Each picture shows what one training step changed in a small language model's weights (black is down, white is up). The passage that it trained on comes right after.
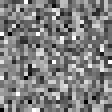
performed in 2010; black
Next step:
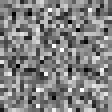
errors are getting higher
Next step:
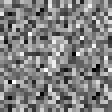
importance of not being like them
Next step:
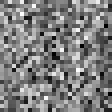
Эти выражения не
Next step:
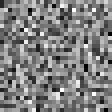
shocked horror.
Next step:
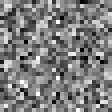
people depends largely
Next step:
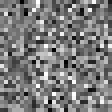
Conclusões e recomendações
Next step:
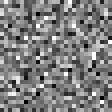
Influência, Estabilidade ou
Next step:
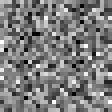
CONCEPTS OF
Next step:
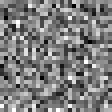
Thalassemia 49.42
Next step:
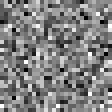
doesn't differentiate between
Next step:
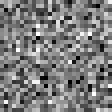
administration Fu : Funding
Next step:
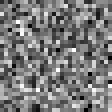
de erelijst opgenomen,
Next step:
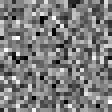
considerando artigos que abordassem
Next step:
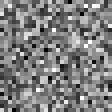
the early 4th period of
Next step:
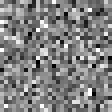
44 3.6 Extração das
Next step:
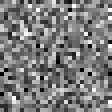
ulogu imaće
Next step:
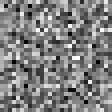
have designed a smart home system
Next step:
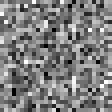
Charter leisten soll,
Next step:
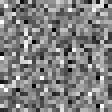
memdûde veya med
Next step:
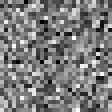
+ – – Чханьня
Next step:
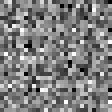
who experienced burnout,
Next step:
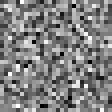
ijtimoiy moslashuv
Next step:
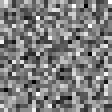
decoupling the SMs from the
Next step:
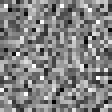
form a unified whole. The
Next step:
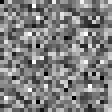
zu konkretisieren,
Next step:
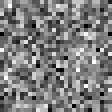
the network. - $s, t
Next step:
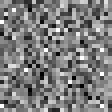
trump any economic
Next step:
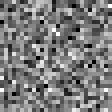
J., Pérez-Gil,
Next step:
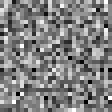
diverts from other skills
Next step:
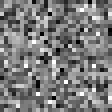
indicate the negative mood of the
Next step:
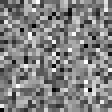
sich sämtlich aus den
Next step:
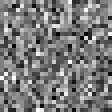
do processo*, 25. ed.,
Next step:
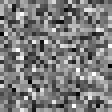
al rezago de conectividad
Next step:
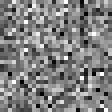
Uzbekistan). «The
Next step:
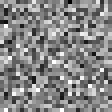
race, source of payment
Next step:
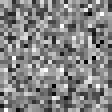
carbon content (Table 1), which
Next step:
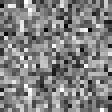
e 76). Às custas
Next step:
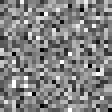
kuchayadigan quyosh
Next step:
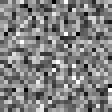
Consider, for example, the
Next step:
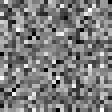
essa fase nasce um
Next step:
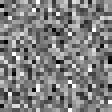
be determined accurately below
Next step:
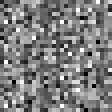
и паремиологическом
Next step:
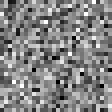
va hatto mulkingizning
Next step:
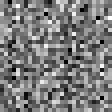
HRMS spectrum of
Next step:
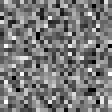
acto de recordar era tema
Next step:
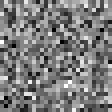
to feel stressed about their
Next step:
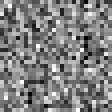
the creation of the system of the
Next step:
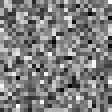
survey data from 374 participants
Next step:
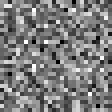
lo cual discrepa en gran
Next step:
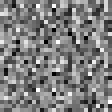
speech. In this context,
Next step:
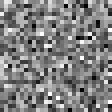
children's lives. In
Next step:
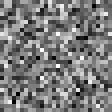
authors. SM-V also
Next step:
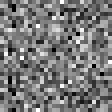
Deductive and Inductive
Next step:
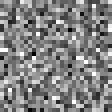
diamond (in the range 30
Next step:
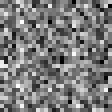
de consanguinidad. Sin
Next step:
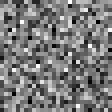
Silbey, S. S.
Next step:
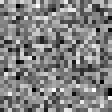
«aqli uylar»,
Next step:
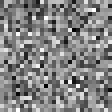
Research Center of the Russian
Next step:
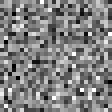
and p_β are the material
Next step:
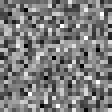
filologiyasida fundamental
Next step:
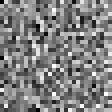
CH (average and standard
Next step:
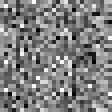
The expansion coefficients for
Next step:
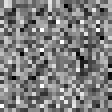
success in quality management,
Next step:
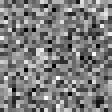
measure entanglements network
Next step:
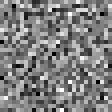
keys can be decrypted.
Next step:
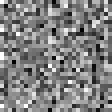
analyzed through the direct use
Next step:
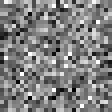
Disorder is characterized by
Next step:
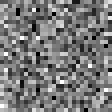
Marie, Professeure
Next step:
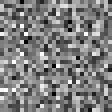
can clearly see that while
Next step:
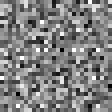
er den obligatorischen
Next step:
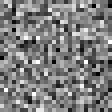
using filter paper. The
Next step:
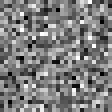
Например, для
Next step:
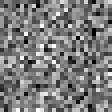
Piecewise Linear
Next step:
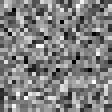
satisfaction, relationship with
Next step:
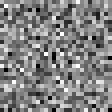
procedure is described,
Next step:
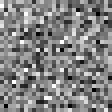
der Tagung: Böden
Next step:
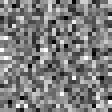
former UP Diliman
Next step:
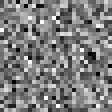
scan to his deficit visual
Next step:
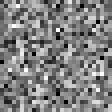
tasvirida turli belgilar
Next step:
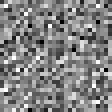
vazifalaridan biridir.
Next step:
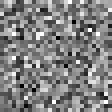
highly lossy which is confirmed
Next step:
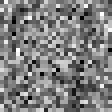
Short-Term Memory
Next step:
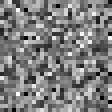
sometimes suggested that
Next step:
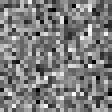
em Direito) – Faculdade
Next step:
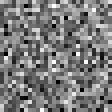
(CLIL) Higher education
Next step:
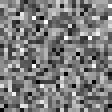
and Economic Growth: An
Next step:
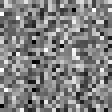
choices and achieve better
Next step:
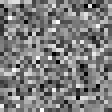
foydalanishi mumkin
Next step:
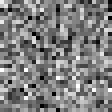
número cada vez mayor
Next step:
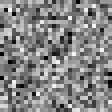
protocols are consistent with the
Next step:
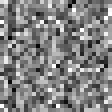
créer des descriptions du
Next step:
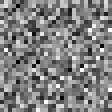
model then relates the rise in
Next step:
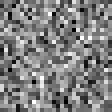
(as shown in Figure 16).
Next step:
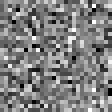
Maroc) ; Déclaration
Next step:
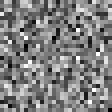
geodetic training at universities
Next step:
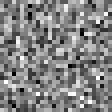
income. Burden of home
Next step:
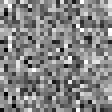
the condition of the labourer is
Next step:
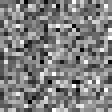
Ключевые слова:
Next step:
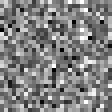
angry with Ginés de
